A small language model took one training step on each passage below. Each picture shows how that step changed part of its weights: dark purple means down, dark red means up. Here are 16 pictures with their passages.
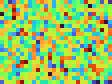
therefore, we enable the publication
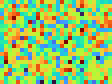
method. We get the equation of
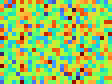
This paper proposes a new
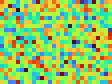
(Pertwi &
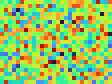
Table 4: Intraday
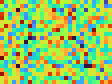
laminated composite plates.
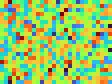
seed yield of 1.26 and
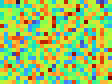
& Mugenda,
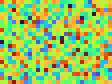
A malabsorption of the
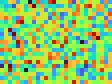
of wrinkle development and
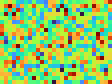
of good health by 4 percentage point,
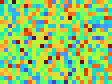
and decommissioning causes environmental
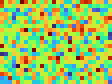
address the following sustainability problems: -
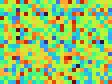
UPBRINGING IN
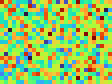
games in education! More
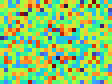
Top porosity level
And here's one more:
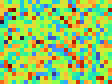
behavior of auditors in Public
